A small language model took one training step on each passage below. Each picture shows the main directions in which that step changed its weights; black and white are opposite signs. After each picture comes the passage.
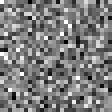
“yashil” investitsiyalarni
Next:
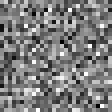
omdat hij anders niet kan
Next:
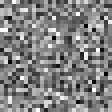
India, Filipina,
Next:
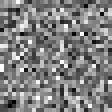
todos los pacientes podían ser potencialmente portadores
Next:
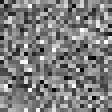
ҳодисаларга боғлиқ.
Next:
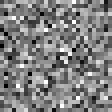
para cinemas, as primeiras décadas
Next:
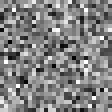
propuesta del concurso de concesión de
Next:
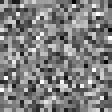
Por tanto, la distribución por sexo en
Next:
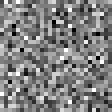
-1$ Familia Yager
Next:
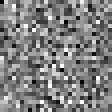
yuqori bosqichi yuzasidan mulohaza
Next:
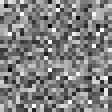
of large hiatal hernia with
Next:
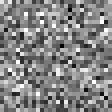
приемов организации педагогического процесса
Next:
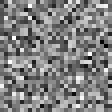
di lingkungan masyarakat.
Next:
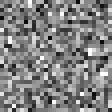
raqamli texnologiyalar, suniy intellekt, amaliy
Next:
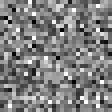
noong presentasyon ko o di kaya ay
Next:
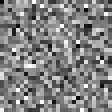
uchun mashina o'rganish modellarini integratsiya
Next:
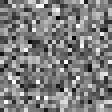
Urganch filiali Tajiyeva
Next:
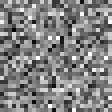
SOCIEDADE: A
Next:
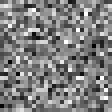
für $\delta \geq 0$
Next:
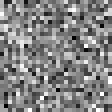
і тілесних відчуттів,
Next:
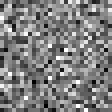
necessário. Considerando esse contexto,
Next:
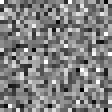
pacientes que acudieron a consulta con la
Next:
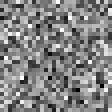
including mass relocation of
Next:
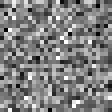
ampliado 1.000 vezes (a)
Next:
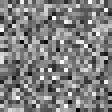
concrete is of paramount importance to
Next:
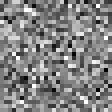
o alerta para a adoção
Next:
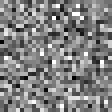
Practical guidance to qualitative
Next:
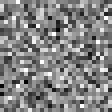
nesse contexto. Além disso, observaram que
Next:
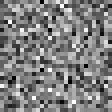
mumtoz adabiy an'analarga
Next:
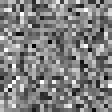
in the occurrence of a
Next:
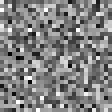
вод, растворов и газов.
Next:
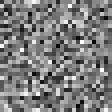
уларнинг издошлари ҳақидаги
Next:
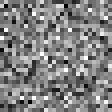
bilan ular publitsistik
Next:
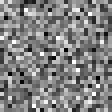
o‘qitish boshqa har qanday
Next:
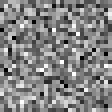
creo que son algunas de las formas
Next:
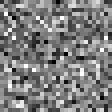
mas produz subjetividades. O
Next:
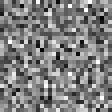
сложная, многоаспектная
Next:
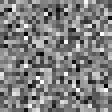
Основную группу составили
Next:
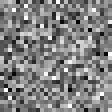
para uma outra se a outra for muito
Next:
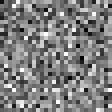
основы его существования.
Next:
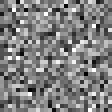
lainnya (Handayani et al.,
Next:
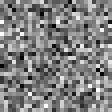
a sede ⁴ Equipe:
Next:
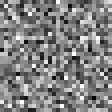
kuzatildi. Shunga qaramay,
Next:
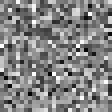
eslaydi Shermuhammadbek,
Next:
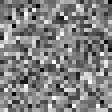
es de 12 metros. Para hallar la
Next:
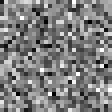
governi deleghino ai
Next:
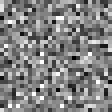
a por pasztává válik.
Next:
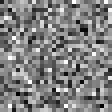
Jahon moliya tizimi: asosiy
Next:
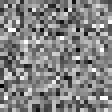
away at the same qualities
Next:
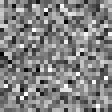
их общности. Рисунок 1
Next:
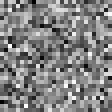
information, the article analyzes the approaches to
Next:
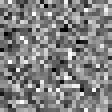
mug‘ulon yanglig‘ na
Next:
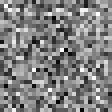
o'ziga xos mahorati,
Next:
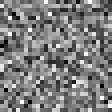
not using a particular colour. The
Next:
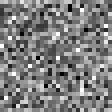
del aparato de Estado, sedentario y
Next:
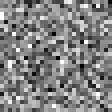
та Центральним фондом
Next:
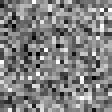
ta'lim va tarbiya olishiga
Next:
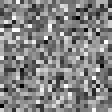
кўра 10-22 ц/га гача
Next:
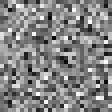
a respetiva regulamentação operada pelo
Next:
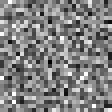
vulnerables y a ser un aporte a
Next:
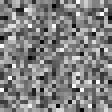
yaxlit va lo'nda
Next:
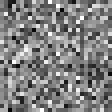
Cambridge: MIT Press,
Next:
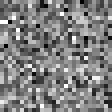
(Pasal 107b dan
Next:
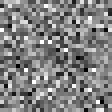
ascendente (FAO,
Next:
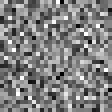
entire background. In
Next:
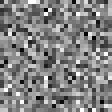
созданы возможности для предприятий и
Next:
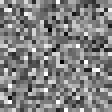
baseadas em evidências e de responder a
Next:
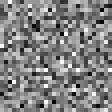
неорганічні дисперсні
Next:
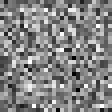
verfügbaren Informationen oder Teile
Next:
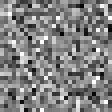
др. – М.: Финансы и
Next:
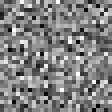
адаптивность и многие другие.
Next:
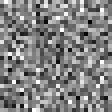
suicídio em adolescentes e
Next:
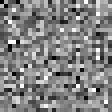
Berhasil B.5 Dapat
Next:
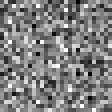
Direito Administrativo e a nova
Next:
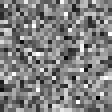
і впровадження тих чи інших
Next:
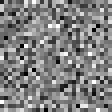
entre les variables dépendantes et les
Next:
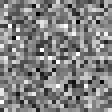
kulganda ham ariya va duetlarni
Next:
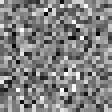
объеме инвестиций Беларуси снижаются
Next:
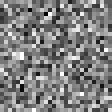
железы к доению операторами
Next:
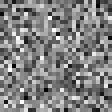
MH, Rhee Y.
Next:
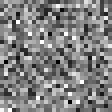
A partir dos dados obtidos através do
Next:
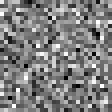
Change an Implementation, How
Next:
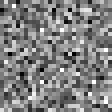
longo do curso de forma a orientar
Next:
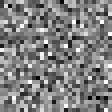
verzichten. Sie stellen die
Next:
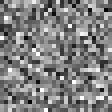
orqali idrok etiladi. Bu yondashuvda
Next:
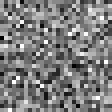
назаридан изоҳлаш
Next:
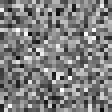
Azimovna, iqtisodiyot fanlari bo'yicha falsafa
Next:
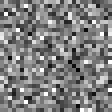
ciudad; bien sabe y le consta
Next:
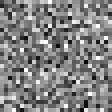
het verschaffen van informatie
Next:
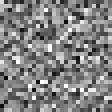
sommation. Posons $m =
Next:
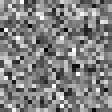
Surat Pemberitahuan
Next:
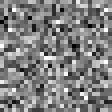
momento en que nace la luz del
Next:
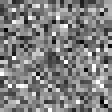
ситуаціях спілкування. В
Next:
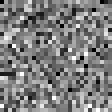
Dempsey, M.E.;
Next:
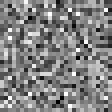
kadar bireysel bir karar
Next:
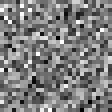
la strategia «Dalla fattoria
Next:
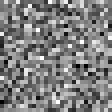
керак. Анъанавий ва
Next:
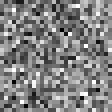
M.Jambilqizining ishlarida
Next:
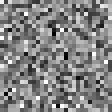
бўлган органларнинг фаолият йўналиши ва
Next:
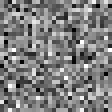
(DATASUS), utilizando informações de
